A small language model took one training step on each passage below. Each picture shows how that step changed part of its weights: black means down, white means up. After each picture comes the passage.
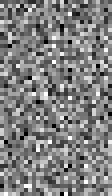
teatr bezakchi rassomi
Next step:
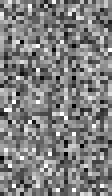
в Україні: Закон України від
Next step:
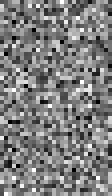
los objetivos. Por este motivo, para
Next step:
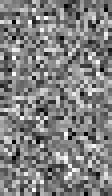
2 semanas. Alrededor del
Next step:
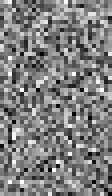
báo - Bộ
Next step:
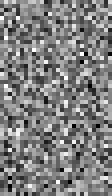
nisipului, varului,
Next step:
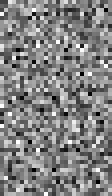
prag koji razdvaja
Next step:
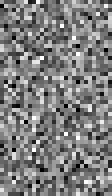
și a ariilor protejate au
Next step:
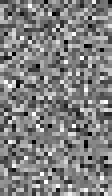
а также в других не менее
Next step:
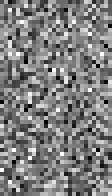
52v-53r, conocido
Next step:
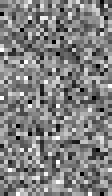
tot het zich geleidelijk
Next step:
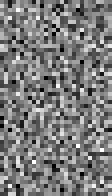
maktab infratuzilmasining
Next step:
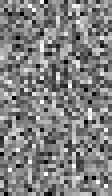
Сам себе репетитор +
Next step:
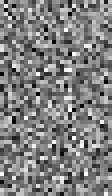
yetib kelgan buyuk meros
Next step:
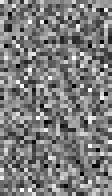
Obstet Gynaecol*
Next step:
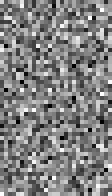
dianggap cukup sebagai
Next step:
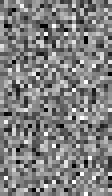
nona domanda Figura 54.
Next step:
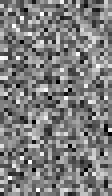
Анализът с инструмент
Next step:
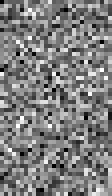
vaqtim bo'lmadi,
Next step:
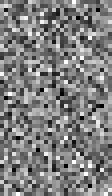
тематического вечера.
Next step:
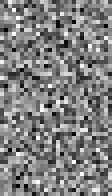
Control* (7th ed.).
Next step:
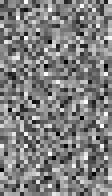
Arroita (2025) lo ha
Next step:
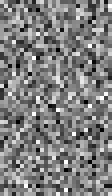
ocorrem na superfície do
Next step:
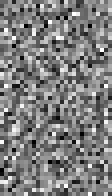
da faculdade para sua casa.
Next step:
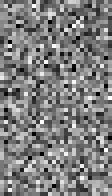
prestasi yang dicapai.
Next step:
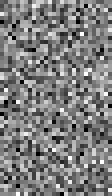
joilla täytetään lapsen
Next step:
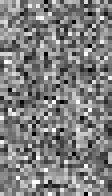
"Raqamli O'zbekiston –
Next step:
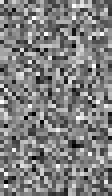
la tecnología en el sector y en
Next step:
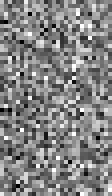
справочника Министерства
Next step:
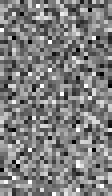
estágio de desenvolvimento de tecnologias. Os
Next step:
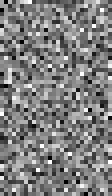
principais componentes estruturais desses
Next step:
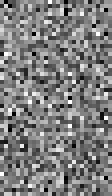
bidder tot een hoger
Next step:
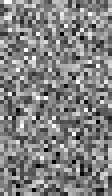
Figura 3: Sotreq,
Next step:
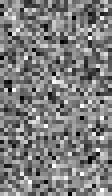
Shovot tumani 15-son
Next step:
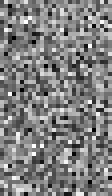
dan aksioma (Sadewo,
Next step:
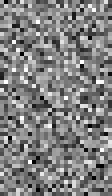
não sugere que não possa haver
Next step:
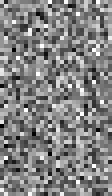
in women, depending on the type
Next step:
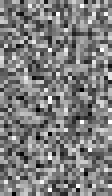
cultura arquitetônica; espaço
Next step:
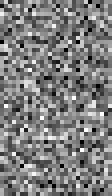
mastitli sutning holatiga
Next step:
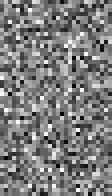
soit deux années avant la
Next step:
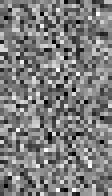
ham ko‘rish mumkin.
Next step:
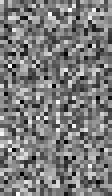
genotiplerinin tarımsal
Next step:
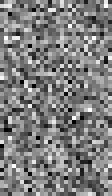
pedagog-rassom o'z
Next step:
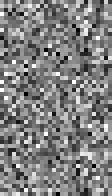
Денисенко Е.А.,
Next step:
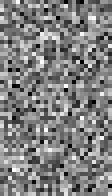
jismoniy ishtirok darajasi bilan
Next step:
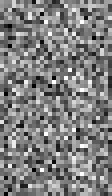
Pablo: Universidad de San
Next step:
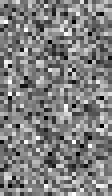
bo'lsa-da, kontent
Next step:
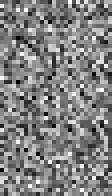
gecelerinde giyilmektedir.
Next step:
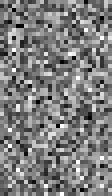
tanto, no primeiro tópico
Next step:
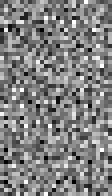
texnika universiteti 5. Muhammad
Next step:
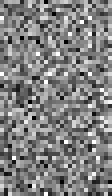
evristik funksiyasi. Bu
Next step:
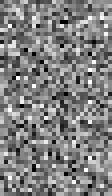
XVIII. Durante o período
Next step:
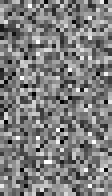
политические движения в России
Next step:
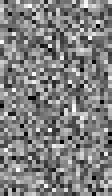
Фозил одамлар
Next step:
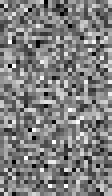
atomi, ritagli
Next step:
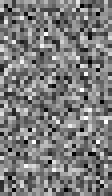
feito”, ampliar o acesso dos
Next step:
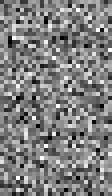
g'amxo'rlik qilish
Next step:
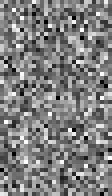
ile 25µL'ye
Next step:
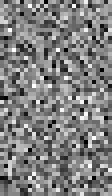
меня получилось создать
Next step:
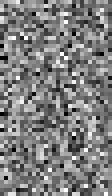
qadrlaydi. Shunday qilib,
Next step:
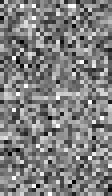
prognoz qilishga imkon
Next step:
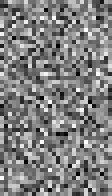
e Uniprofissional. Após
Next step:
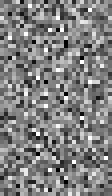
отношении по сравнению со
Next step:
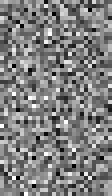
ta’lim tashkilotlarida bolalarning har
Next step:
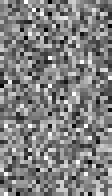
referido ensaio se transforma. No
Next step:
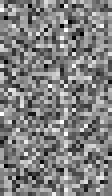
mejora del programa. Posteriormente,
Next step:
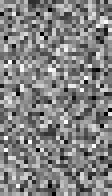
(d) a linguagem adotada
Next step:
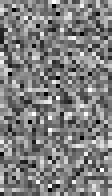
Responsible Equity»
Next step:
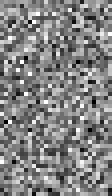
imazhin ose profilin e
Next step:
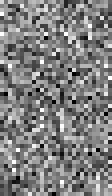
AUDIT INTERNAL
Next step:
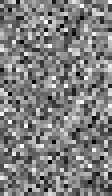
principal base são os acidentes de trabalho
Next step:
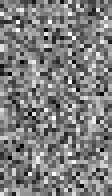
tomonidan yaratilgan yetuk asarlar sifatida
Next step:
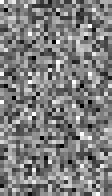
мева эти хужайраларини
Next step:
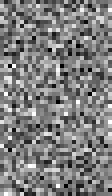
fatores, mas aponta para a necessidade
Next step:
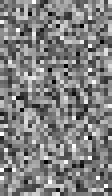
perfecciones es un atributo
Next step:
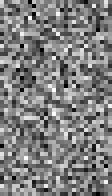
3D modellar uchun yuqori sifatli
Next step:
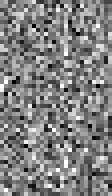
organización social y de servicio
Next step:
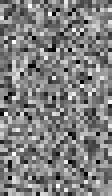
аҳамияти шундаки,
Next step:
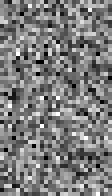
влияет на цифровизацию
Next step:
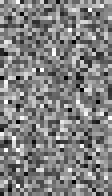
Quelle: Post et al. 2013
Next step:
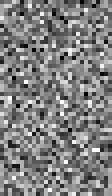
элементов синергетики.
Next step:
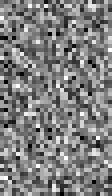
результаты деятельности; - объективно
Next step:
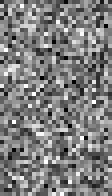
bo'yicha e'tiborga
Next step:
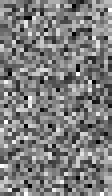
estar formado por un presidente
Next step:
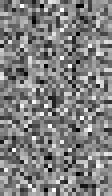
equivalencia métrica de los
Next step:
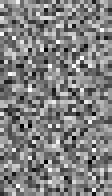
xalqaro hujjatlar soni va
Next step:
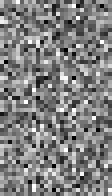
uchun qo'llanilishi kerak bo'lgan
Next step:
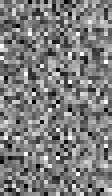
силой, всячески
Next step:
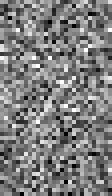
ishlab chiqishga yo'naltiradi
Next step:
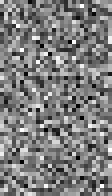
topish. 6. Bolalarga
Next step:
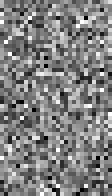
and Understanding Navoi.
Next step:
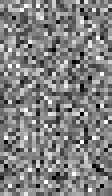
*International Review of
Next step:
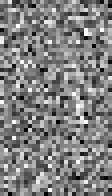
papel ineludible en el
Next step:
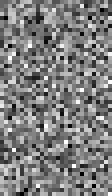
ipak miqdorining
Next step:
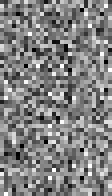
modeling) [1] hozirda
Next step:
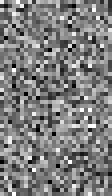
les esprits à accepter de
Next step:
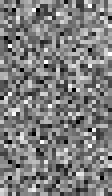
matriz ha recibido
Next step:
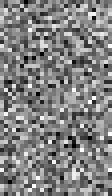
al surgimiento de necesidades en el
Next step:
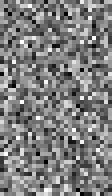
Число мертвых
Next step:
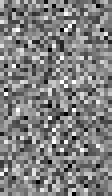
xos qarashlarga ega boʻlib,
